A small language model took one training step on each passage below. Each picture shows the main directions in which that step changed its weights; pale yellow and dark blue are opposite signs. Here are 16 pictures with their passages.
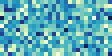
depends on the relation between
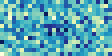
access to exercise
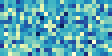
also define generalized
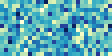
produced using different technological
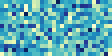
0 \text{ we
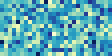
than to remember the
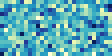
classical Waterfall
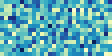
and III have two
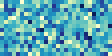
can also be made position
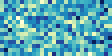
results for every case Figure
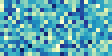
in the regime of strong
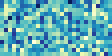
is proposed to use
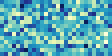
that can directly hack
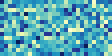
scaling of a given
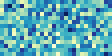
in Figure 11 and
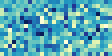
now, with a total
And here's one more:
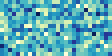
This study prospectively
